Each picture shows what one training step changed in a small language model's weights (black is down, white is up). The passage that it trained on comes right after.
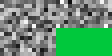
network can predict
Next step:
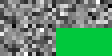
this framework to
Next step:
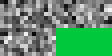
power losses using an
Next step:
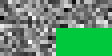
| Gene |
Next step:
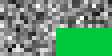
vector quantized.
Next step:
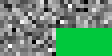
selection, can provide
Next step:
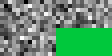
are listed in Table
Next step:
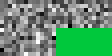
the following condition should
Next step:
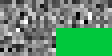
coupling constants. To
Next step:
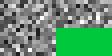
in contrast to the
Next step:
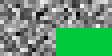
test. Results:
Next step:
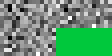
will only refer to
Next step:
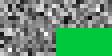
and needs to know
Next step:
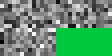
Furthermore, the
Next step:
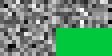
and entering the
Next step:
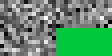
that we are
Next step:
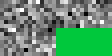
11 regions of
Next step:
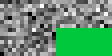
faced and how
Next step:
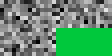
just outlined
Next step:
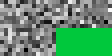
water consumption, through
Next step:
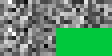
following relations regarding
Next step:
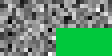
and improving energy efficiency
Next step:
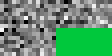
Laboratory of Nuclear
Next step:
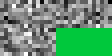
All the functions in
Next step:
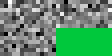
from a 5D
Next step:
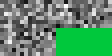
products as well as
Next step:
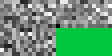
not contribute to the
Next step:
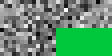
scientifically the
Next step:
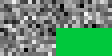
purpose of this study
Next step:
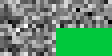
To address this
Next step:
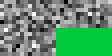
patients belonged to
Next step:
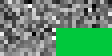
have the 3D
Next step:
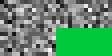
the numerical accuracy
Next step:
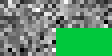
to patients without
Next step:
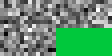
force (left)
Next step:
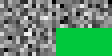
equations for the superconducting
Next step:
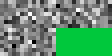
reveal a strong
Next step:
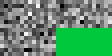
correct predictions of GR
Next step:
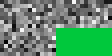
the deterministic
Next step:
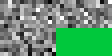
garnet to
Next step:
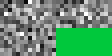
calculated in the three
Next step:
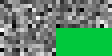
the essence of
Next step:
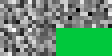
validation of a
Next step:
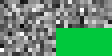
in the range
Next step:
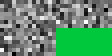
bands the smaller the
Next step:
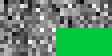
solely by
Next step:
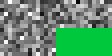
Alertmi then
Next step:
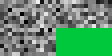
about 2 km
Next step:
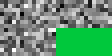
classical model. The
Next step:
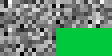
from our method was
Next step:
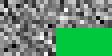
or Aryl
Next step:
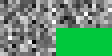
characterize a relative
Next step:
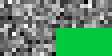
This is why an
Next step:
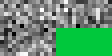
compared with the theoretical
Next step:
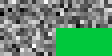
pretty good
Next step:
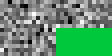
Top panel
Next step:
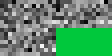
\times {\bf
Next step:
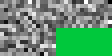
metallic behavior of
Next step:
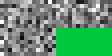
with border management
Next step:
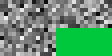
that monetary
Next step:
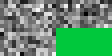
to overcome the
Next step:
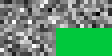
imitate some
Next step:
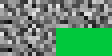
regression equations in
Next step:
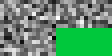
systems that are
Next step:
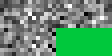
expected to peak in
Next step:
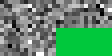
the characteristic equation of
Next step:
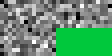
of the samples.
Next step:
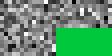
and LB prepared
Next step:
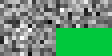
Second, the teacher
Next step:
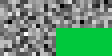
strategies and integration of
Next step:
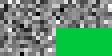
Behaving as
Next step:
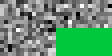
groups. For
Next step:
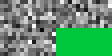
masses do not allow
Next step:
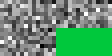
Thus lots of
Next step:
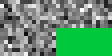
could also be present
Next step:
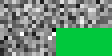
subgroup analysis were
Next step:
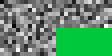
the size of the
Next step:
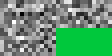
image. *Journal
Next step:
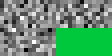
form estimates of
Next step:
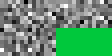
assume that the
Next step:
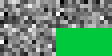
reality is no
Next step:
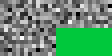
consistency. Fig
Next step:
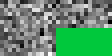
to the resonance
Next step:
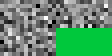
our interface that we
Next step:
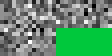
bands give the result
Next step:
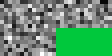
the impacts of climate
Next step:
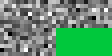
takes into account constraints
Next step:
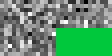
that can achieve the
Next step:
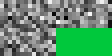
has been described for
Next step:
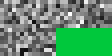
defects following
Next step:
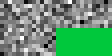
are differences of
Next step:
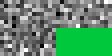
a smaller, specific
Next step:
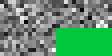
of respiratory
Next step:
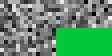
should be the just
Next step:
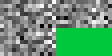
addressed to
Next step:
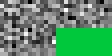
has a much more
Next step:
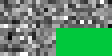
Energy Recovery
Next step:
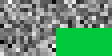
lives on the
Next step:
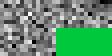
utilizing a
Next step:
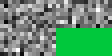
an equilibrium with their
